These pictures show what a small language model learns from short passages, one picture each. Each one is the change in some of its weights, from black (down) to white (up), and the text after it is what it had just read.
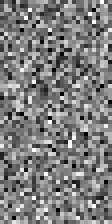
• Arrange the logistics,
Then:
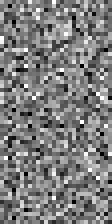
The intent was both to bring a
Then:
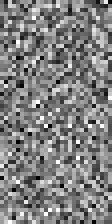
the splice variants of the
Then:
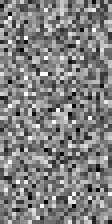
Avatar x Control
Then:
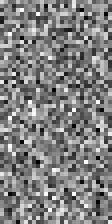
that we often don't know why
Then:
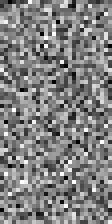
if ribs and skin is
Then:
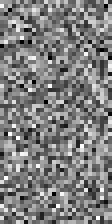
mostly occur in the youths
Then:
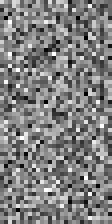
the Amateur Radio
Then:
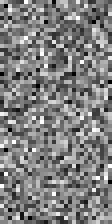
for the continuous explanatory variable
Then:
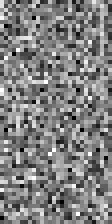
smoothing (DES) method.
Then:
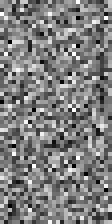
at [GSC Online Press
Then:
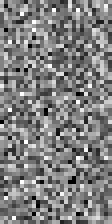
a) -generalized Fourier
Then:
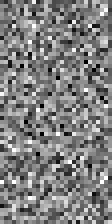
to PQRST technique, will
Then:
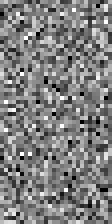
it was arbitrary and
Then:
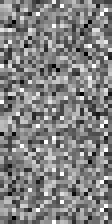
levels even if they were not diabetic
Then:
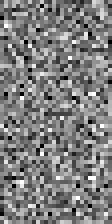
campus-wide issues and to
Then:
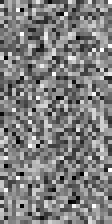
receivers. Correlation methods
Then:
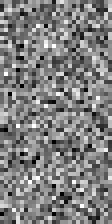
CBN zero balances
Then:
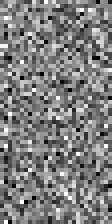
is estimated that there are 34,000
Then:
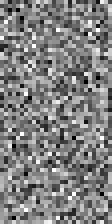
attendees on both days each,
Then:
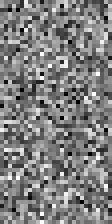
destroy it” (Fanon
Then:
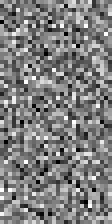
of alternative knowledge.” In like
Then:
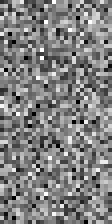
also a Causal Explanatory
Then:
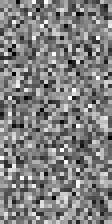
preserved, the conjugated
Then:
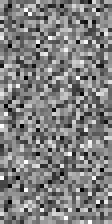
focuses more on your overall
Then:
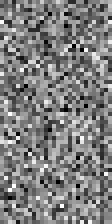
researchers, the students got an
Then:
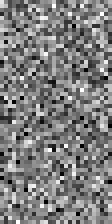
experimental period, using an LCpro
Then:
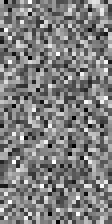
syndrome, among other
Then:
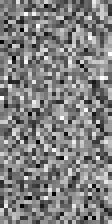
In this paper, the trust based multi
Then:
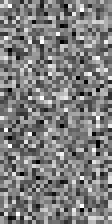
even if they are often assessed individually.
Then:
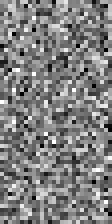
Bootstrapping technique was
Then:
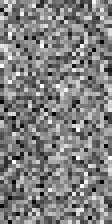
0.05 Not Significant
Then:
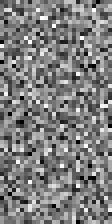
and development will be created at home,
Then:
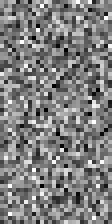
and/or aggressive behaviour are
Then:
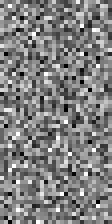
targeted training programs for
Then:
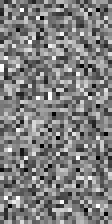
education, and lower socioeconomic
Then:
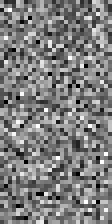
access the employee dashboard and
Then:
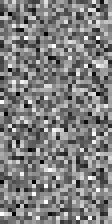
This literature review was limited to
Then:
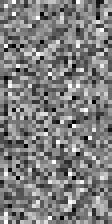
1990) because this constructive
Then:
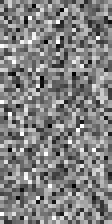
dimensions, comparing empirical
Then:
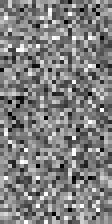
International Society for Music
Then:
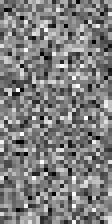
Control and Unripe legume
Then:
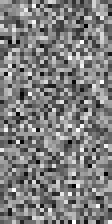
from their day 3. For each reported
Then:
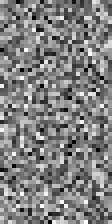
personal and social development that is often
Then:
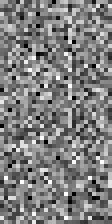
and the Basque Ethical
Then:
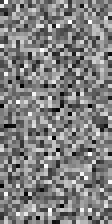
as an important resource for accelerating
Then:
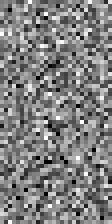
an isolated beam was calculated also
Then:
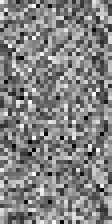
finite elements as shown in Fig.
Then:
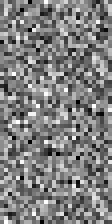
example, using AI technologies, it
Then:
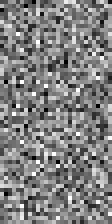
flux limiter given in Eq.
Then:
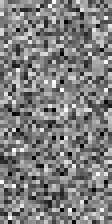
showed that most cells in GCC will
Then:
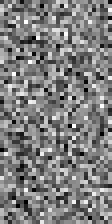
precisely. Generally,
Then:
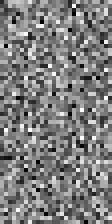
Chemical Immunology,
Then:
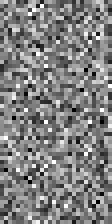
engineering & electromechanics*,
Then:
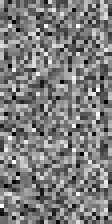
presentation tools to support instructions
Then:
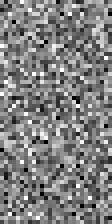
is statistically significant at the 0.05
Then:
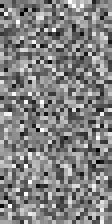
from December 2024 to
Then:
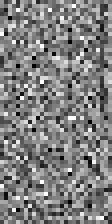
engage with NewSpace?
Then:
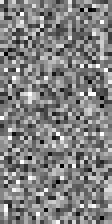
the earthworm samples by using
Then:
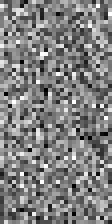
modeling, which is either
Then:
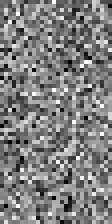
other, any temporary connection problem during
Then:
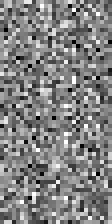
situation. **Panic
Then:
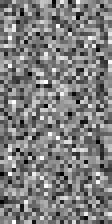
et al. [8] assessed the
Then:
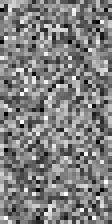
data for fisheries classification.
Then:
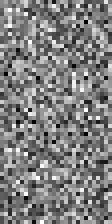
to take into account the use of
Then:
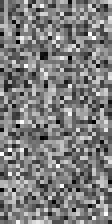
Journal publication x Data for
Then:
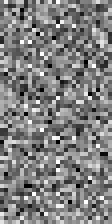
and fiber orientation.
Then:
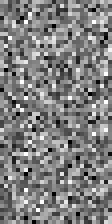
and supervision. Aime
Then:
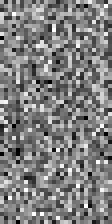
of aromatic rice. The aim was
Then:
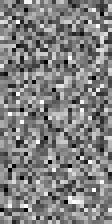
APs are copied. During
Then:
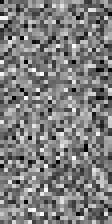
(Dhingra et al.,
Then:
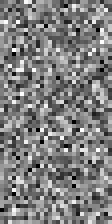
(SWCNTs) with
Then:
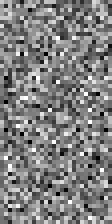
temperature and interface strength on the
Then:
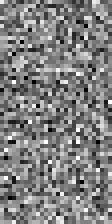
at the local level. According to
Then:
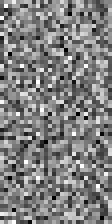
in the form of paintings.
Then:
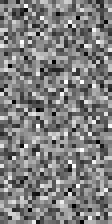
recordings) [4, 8,
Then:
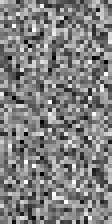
applicable to structural monitoring.
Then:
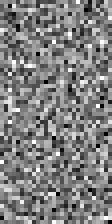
injection temperatures are set to $80
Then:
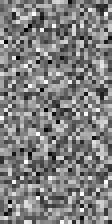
also a part of IPERION
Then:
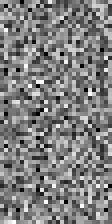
biology in order to facilitate the
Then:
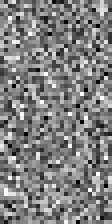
proposed PIABH structure is different from
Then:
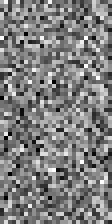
younger age for their personal
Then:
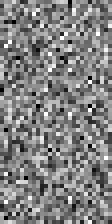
Conference Extended Abstracts
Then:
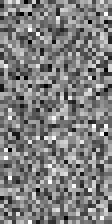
in returns than decreases.
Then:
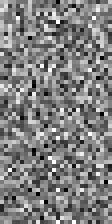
temperature from oleic acid and
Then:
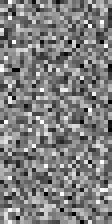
50 teachers with B.Ed. through
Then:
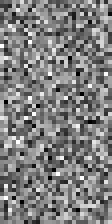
approval is not needed. Although
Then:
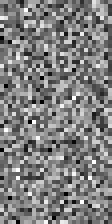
of the environmental factors that affect physical activity
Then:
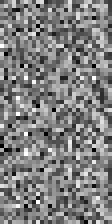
lack of information. The lack of
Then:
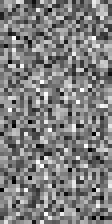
public legal awareness related to land
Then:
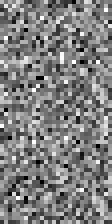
bone marrow disorders. The
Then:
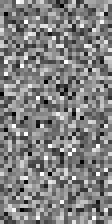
concluded that F2 tablet show
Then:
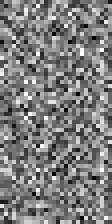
changes of properties. Finite elements
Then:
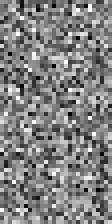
Authors: Nataliia
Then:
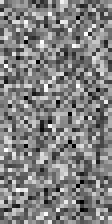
segmentation, Otsu's
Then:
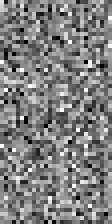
Strategy and Grid
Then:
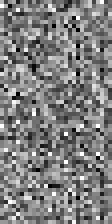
[6]. Then they developed a
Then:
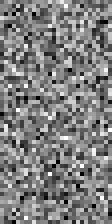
adapted to each region. We propose
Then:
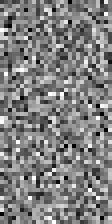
harvesting, and large- and
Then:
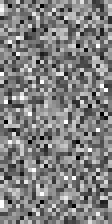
and writing, review, and
